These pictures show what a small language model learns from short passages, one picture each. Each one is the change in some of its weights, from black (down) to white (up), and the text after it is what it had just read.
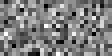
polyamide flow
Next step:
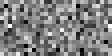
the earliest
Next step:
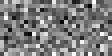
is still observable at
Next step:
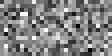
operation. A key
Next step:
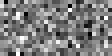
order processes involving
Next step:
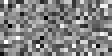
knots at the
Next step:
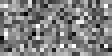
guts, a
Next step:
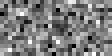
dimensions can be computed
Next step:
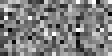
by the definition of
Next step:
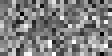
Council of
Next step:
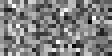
maintaining linkages
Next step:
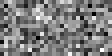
trilinear coupling
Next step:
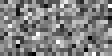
width and center can
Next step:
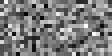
presently well suited
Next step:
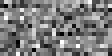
number violation.
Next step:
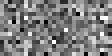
Freud's overall
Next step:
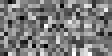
to driving forces
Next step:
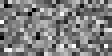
visant, the analysis
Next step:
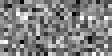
can extrapolate
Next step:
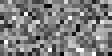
scattered intensity
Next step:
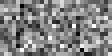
the inputs and
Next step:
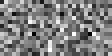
quite similar.
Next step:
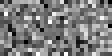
rapidly variable,
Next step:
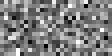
is tested by three
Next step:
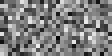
query when
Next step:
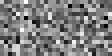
deals with issues,
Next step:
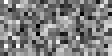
(for details see
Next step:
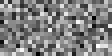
a rate of 5
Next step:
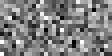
The evolution involves components
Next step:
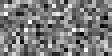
regularization of
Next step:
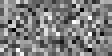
of the solution. It
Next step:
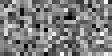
extraction method in comparison
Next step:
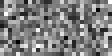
sensor is the ability
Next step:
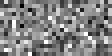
such as its established
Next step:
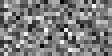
matter." One by
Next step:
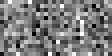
differences, with main effects
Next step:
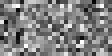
between the solvent and
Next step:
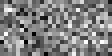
refractive index of
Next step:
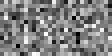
is also found in the
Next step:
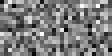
leaving significant performance left
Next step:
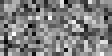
charge of the stress tensor
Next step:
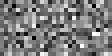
(a web
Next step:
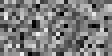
approach to the development of
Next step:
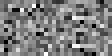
determines the degree of
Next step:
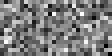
other sensors can be
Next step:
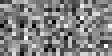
home and these would
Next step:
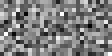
decouple both
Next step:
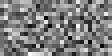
policy instrument to explain
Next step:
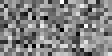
to consider the positive and
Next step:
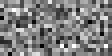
have been observed, though
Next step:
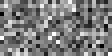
room to assist
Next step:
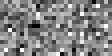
development (Source:
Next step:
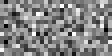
Oth = other.
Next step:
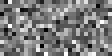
sequences does not depend
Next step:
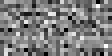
we further examine the
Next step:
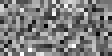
use its resource for
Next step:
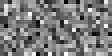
Additionally, based on
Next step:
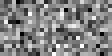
the placental or
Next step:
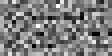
only on underlying
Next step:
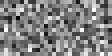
burden of disease
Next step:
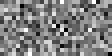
the form of a
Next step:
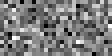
the possibilities for
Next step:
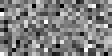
journey to
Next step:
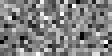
The GEM-type
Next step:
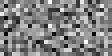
in many previous studies,
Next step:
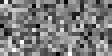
first transformation of
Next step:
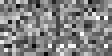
energy, most of the
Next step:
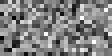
power and noise level
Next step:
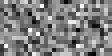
fire prevention and
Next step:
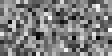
of the gas is then
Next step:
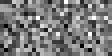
protection regime.
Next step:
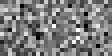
the linear momentum are then
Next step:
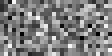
experts. On the
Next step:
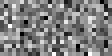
the ``local velocity
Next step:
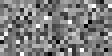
initial planetary
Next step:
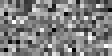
with (SE +
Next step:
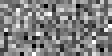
the appropriate corrective
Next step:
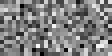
the effort of a
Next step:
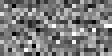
{\bibinfo {author}
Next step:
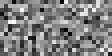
an implementation. They were
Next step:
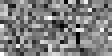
iris using the
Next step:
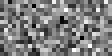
large. It covers
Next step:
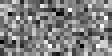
with a value of
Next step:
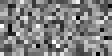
whether these risks
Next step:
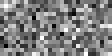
through a consistent focus on
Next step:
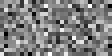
in our experiments), we
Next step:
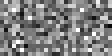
various pathologies affecting
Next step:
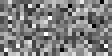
at intervals of
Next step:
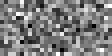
shifts along the
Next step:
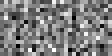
is not effectively
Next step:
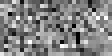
with the average energy of
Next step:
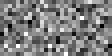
Instead, we
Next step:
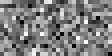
continues to
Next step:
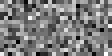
the proposed weight learning method
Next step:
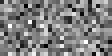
proportional to
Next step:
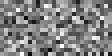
THz} \cos
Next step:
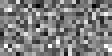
on local parameters, such
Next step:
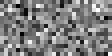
increasing the wall
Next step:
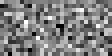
wave functions. In Ref
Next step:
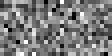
involves continuous dynamics and
